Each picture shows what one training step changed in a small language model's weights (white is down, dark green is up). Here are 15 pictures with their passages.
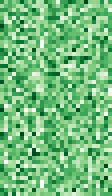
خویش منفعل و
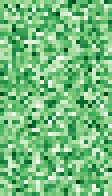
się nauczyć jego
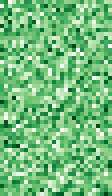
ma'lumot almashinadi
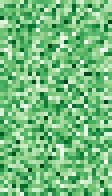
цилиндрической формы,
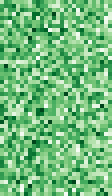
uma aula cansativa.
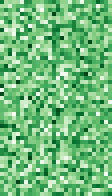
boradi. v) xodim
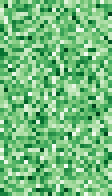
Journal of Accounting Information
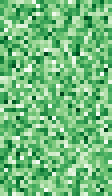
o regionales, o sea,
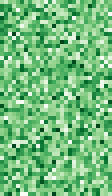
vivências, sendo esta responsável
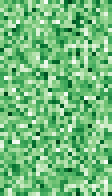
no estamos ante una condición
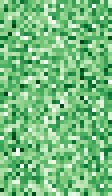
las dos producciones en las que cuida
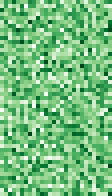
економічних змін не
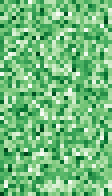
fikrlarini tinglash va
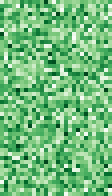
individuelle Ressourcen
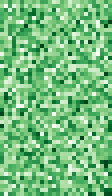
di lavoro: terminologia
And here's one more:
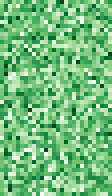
Tabiatning noqulayliklarini
